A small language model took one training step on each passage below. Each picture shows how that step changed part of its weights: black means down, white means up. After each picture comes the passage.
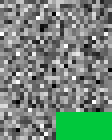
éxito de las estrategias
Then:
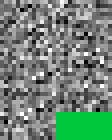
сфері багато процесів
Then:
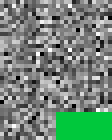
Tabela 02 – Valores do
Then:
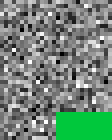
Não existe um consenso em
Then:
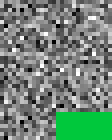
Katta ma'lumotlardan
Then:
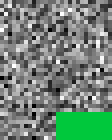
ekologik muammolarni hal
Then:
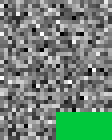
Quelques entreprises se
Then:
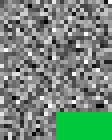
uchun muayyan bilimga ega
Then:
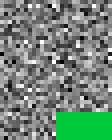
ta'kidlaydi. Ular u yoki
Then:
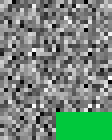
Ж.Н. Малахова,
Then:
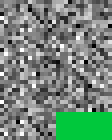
законодавчо встановленому
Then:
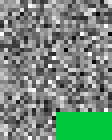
bir genelleme gelir peşinden:
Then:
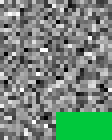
Аллаярова Сохиба
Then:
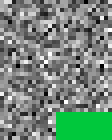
объектом пристального
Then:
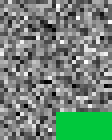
kelish tarixi, xorijiy
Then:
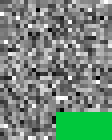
Vamberi bu haqda shunday
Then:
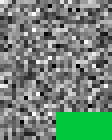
и улучшении принятия
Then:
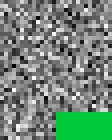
break in the rock crystal
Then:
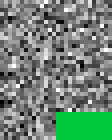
indagar se o desaparecimento da
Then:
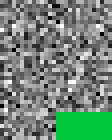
narkoba diharapkan dapat
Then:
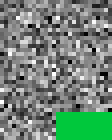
ma'naviy irrotsional
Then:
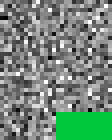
ile birlikte 1970’li
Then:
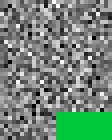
de investigación incluyen la
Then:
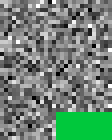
Peyusunan, evaluasi serta
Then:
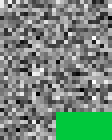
por la que se fija la lista, los
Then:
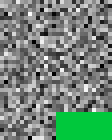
solos (as) además de
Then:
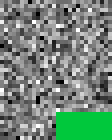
Pregled literature smo
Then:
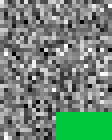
esta práctica ocurría más tarde con
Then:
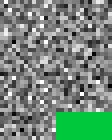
VI-VII asr avval
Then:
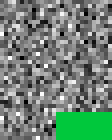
yorumunu yapmaya
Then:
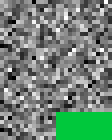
риск дестабилизации
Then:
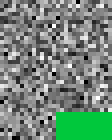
e quanto aos estímulos para a
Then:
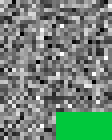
оценка, аттестация,
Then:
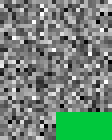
Java. *Jurnal Apresiasi
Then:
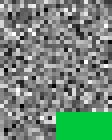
der Schweiz gibt es lediglich
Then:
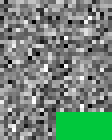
dos voluntários tenha expressado
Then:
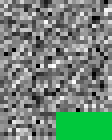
жойлаштириш хизматлари
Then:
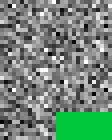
$a+d$ tienen el mismo
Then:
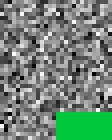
doenças hipertensivas da
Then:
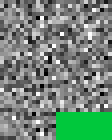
dalgalandığını, güven
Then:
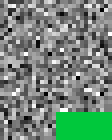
obsessed with the tabula
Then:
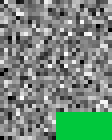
of the nation. Because the
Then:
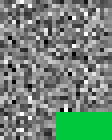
va ko'nikmaga ega
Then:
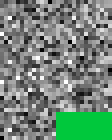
Osiyoda madaniy
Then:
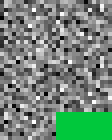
nghiệp, Mối
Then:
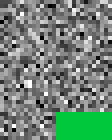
la sostenibilidad del turismo. Es
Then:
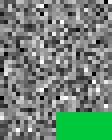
ma’lumotlar aniqligi
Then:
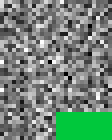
e instalados en el sistema se
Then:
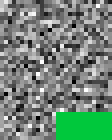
общества. Материалы и
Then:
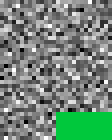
the program of an artistic show,
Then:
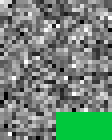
в учебной деятельности
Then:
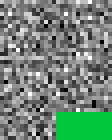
aceste practici în epoca
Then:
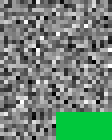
olmalı. Farklı meslek
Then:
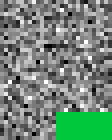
interpretação. Ativar o
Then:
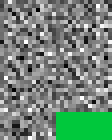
mudofaa, xavfsizlik
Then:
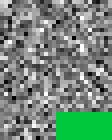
влагалища. Поиск
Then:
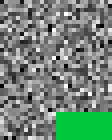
kaçınma eğilimi
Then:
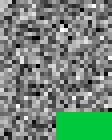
оксилни кодлайди. В
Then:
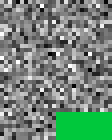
turib, atamalarning etimologik
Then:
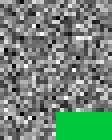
dela cresceu mais um pouco,
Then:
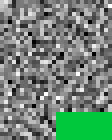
при использовании тока
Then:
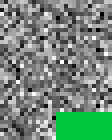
do desenvolvimento, a SPW
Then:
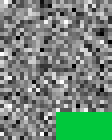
мира (ЯКМ).
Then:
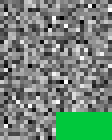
\varepsilon_2 =
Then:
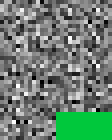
шу даражада чуқур
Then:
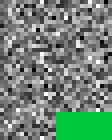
yoki o'zgaruvchan
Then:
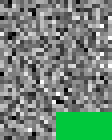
izotermalari Langmuir va
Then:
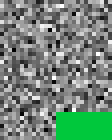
konlari deyarli yo‘q bo‘lgan
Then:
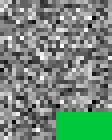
жанровых форм, он
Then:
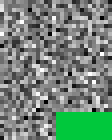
almashishning o'ziga xos
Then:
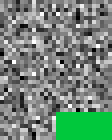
b. 3. Yoqubova M.
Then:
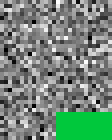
estudar como a criança; não
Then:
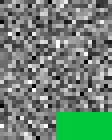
жозибадорлиги ҳамда
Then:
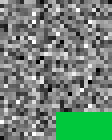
of Tourism Research, Vol. 19
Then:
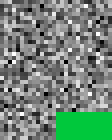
Chirov, la moitié des
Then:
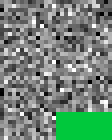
été jugé le plus
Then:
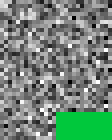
піском проводиться з
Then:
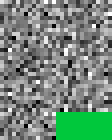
fatores, pela eficiente produção e
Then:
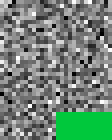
о распространении этих
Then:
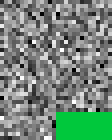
ijodi o‘rganib
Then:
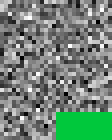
устройство переработки
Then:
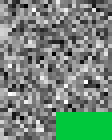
активность NK-клеток,
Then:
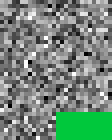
/ неоднаправленности. В
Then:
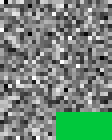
servicios ambientales, esta relación se
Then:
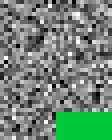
daartoe nog genoeg
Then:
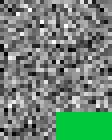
intrínseca a cada obra.
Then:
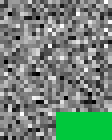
challenge for economics.
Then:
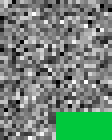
именно ее масштаба,
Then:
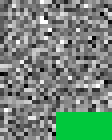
O'tgan asrning ikkinchi
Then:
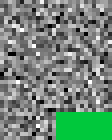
de otro modo estarían
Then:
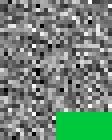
interpretazioni circa il
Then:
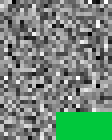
Ю.С. Черевоні
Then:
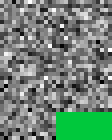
характеристик *уровней
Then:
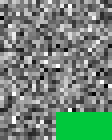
Acadêmico de Vitória;
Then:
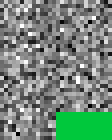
pré-requisito ao recebimento
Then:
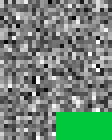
aqliga ta'sir qilish
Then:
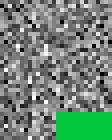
articles were included in this
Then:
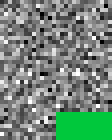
ko‘maklashish.) sohasida
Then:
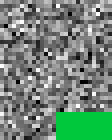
atual e os procedimentos e
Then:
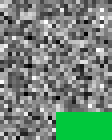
релігійне спрямування
